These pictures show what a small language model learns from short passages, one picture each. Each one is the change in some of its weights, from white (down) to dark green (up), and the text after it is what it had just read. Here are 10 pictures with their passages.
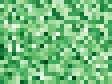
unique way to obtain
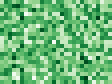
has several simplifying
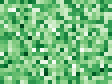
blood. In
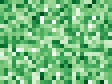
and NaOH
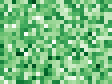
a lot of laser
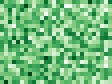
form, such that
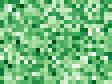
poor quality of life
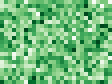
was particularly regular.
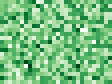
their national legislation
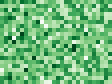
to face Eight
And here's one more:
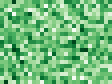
sponge were
